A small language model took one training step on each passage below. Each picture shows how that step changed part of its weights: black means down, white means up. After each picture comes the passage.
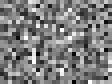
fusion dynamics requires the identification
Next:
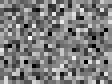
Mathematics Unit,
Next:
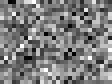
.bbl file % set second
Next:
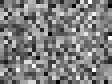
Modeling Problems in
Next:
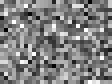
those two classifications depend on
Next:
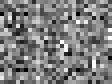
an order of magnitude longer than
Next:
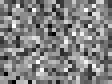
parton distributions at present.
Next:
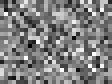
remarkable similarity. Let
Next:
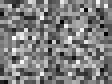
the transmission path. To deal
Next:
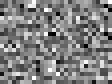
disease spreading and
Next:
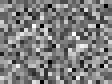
and VTSS images. This
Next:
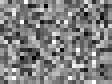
based on lookup table
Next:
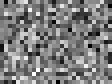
is qualitatively different from
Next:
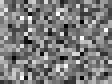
as well, using the {\sc
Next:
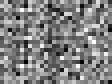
they would modify the expected
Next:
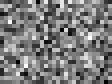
of the specific activity. The
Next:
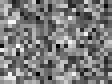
an efficient and simple strategy to
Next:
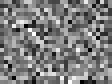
structure during the same time. As
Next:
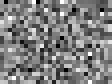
the insights gained
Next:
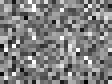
straightforward: the higher
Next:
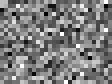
ways, and relations. We
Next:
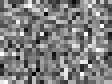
thermal distribution with temperature $T$
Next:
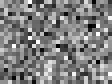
elaborate on the fact that
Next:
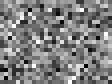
orientational order of
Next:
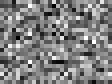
expanding at the same
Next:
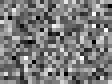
system's capacity,
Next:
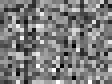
is caused by 4 dB
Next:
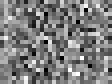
be understood by adding
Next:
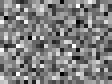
Yang-Mills coupling
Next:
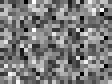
have \begin{eqnarray}
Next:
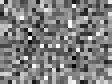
sets. | Train dataset
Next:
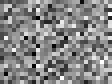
and bottom boundaries) have been
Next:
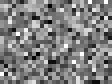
and stretching contributions during
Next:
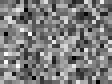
in our experiments, which is not
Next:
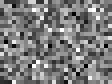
the series does not converge,
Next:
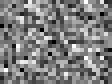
in the redshift range from $z
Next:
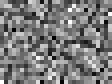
a hybrid structure.
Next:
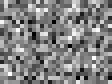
respect to boundary conditions can be
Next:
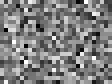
in a single-end photonic
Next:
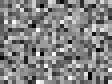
take into account this effect.},
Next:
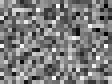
de Nice, Nice
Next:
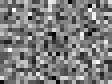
of Zeeman energy for
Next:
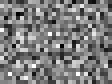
2. The Milky
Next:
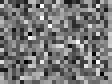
Using the method of Proposition
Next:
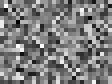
certain filling fractions
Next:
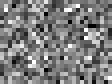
defined in the particle-hole
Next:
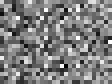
the boundaries of the interval.
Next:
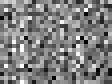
among 2000 independent realizations
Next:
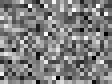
It is worth noting
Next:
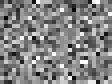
neutrino physics and BSM
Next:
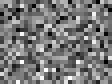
South Team as
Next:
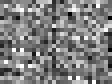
corrections are almost independent of
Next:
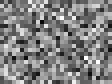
show the flow rate for a sample
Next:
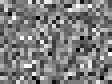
bound on the fluctuations is very
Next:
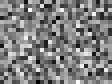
then successively in
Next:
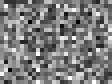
turn, being responsible for
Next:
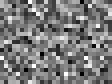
in the subsystem $A$
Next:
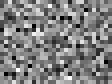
heavy quarkonium or
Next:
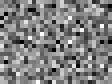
called Lorentz
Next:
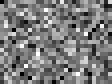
paper we attempt to
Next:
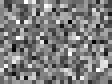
energy is dissipated.
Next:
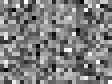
give a brief review of
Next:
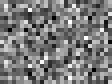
has two important implications.
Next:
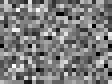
$\Delta \psi$ of
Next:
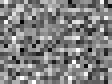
time units. Tasks
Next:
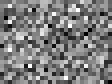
panel and are omitted.
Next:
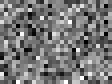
performance and scalability. A simple
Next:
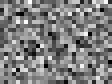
loss rates to $K_{\rm
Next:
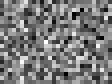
85\% completeness
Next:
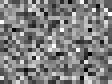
significantly higher number of hidden
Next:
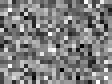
on the assumption that all the relevant
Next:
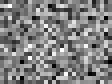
term) and C (fitting
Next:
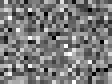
us will be considered over planner
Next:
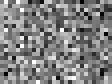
. Saw tooth like behavior
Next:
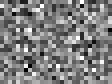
t is $p_i$
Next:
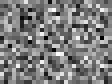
Base antenna gain
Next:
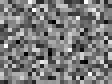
a function of node count
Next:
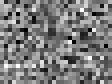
the IMF jointly
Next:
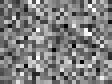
green component at slightly higher energies
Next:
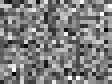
the first semester of
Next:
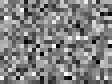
index molecules as these would be
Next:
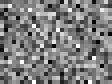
Ca show mass-independent
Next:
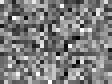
a Gaussian form, it follows that
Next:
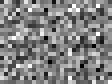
Our best results are achieved for
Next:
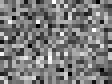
corners of a supercell
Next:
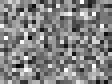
degeneracy & orbital
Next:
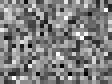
be severely affected
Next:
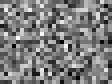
their mean free path is of order
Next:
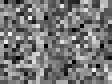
Also, the Polar
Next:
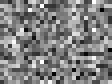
can provide a sufficient decay rate to
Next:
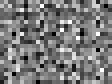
one would face in providing
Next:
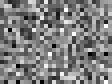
the behavior mode that the agents
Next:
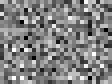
assume that such universality follows
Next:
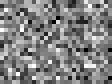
respect to the value given by the
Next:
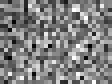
is visible (cf.
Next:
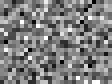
onset, the optical conductivity
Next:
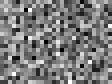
respectively. The PPT theory
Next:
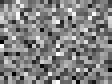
mortality in diabetic
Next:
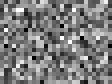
Thus, $\kappa$ is reduced
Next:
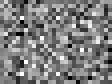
\leq S_o \quad
